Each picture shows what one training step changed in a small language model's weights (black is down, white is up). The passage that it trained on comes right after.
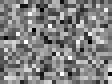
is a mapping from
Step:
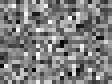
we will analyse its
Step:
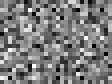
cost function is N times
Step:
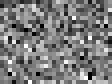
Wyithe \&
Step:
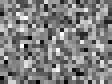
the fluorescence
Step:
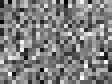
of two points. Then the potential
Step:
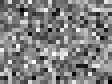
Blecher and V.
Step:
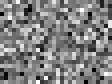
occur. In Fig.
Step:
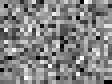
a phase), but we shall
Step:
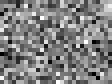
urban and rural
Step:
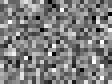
fluctuation measure.
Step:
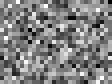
a phenomenological
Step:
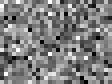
Note that if some finite
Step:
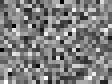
highly mass-dependent.
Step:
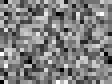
maps made from combined
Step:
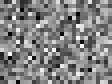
we will use an equivalent
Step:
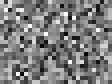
accelerating the
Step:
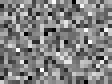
near $\la$ only
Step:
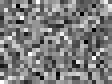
utilization, and provide
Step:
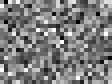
well as $c_j$
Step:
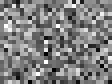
equal length, so it
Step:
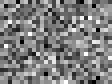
$\beta : \Lieg
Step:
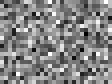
need, however, the
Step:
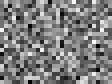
little stronger
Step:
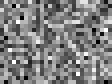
symmetry, for which the energy
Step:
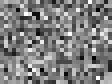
\end{array} $$
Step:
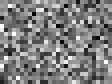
sweeping. Both
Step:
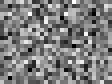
GW signal from the
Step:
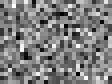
of wavelet coefficients,
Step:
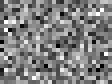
is compatible with a
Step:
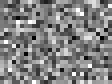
Keck 2 on the
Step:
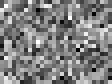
mathematics and
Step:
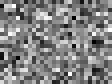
a more sustainable
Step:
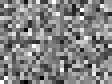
tinggi dapat
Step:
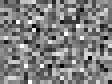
is a linear stack over
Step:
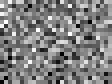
the Euclidean space
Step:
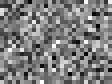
analysis (rIGA),
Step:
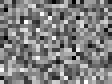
objective functional of the
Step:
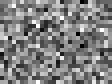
organized as follows.
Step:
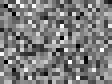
manifestation of the
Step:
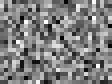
way of using a scalar
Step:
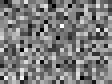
that the main difference is that
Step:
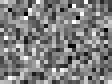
loop spaces, and
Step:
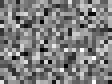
projection of the upper
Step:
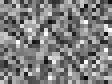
the equilibrium
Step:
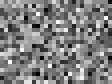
distances. We show
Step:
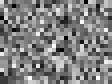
some $ c = c ( p
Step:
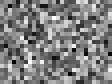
open regions in the
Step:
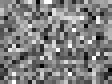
general case, we expect that
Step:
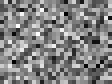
4.21$ in the case
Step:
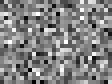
kinematic analysis (see
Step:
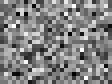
line, the molecular
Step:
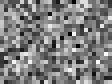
calculated, and therefore
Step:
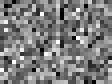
are neutral). The
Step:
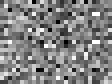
2 G E\right)
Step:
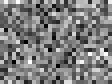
We emphasize that the
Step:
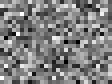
observations. Assuming the
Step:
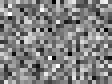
more interesting that the
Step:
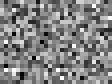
2 is a refinement of
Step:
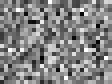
polymerization flux
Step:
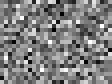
not be a unique solution
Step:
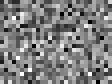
we are implicitly
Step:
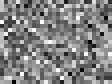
basic object, defined
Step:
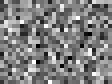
can be considered from two different
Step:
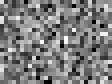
chiral transition may be
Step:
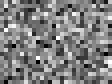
window. These results
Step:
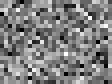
\end{gather*} The
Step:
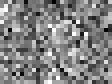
arithmetic. If we
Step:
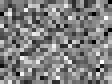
parameters and communicating
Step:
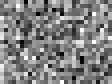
and averaging over 5
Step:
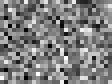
plugged into a
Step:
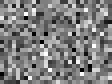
the relationship between
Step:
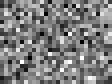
schemes, which mainly
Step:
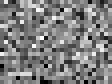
real physical meaning.
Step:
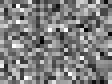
characters, and the second by
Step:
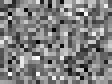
(computed using the
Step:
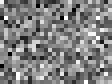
$Y$ denote the complex structure
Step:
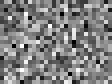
in an anechoic
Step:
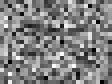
one-eighth or
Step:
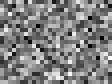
unit cell $a$ and
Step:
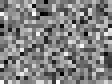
by the screened
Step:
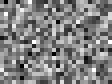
order to measure high-order
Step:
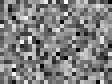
used by Hao et
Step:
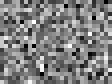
the repeated indices as
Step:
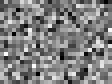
scenario, the
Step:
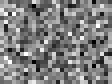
relation between galaxy
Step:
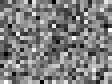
the cones have full dimension
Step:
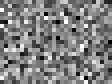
is equivalent to classical
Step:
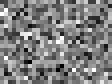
hydrodynamic models
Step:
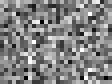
as the price we
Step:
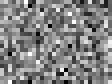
Besides, we also
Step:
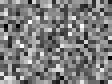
defects can directly
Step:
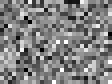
of a CMP process on
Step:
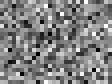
to give necessary and
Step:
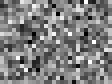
edge spectrum and produce the
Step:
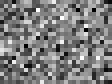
Plateau Potential})
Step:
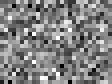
site participates in
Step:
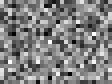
simple operator $T$ in
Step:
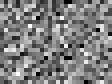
is small compared to all other
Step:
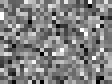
full in \S 5
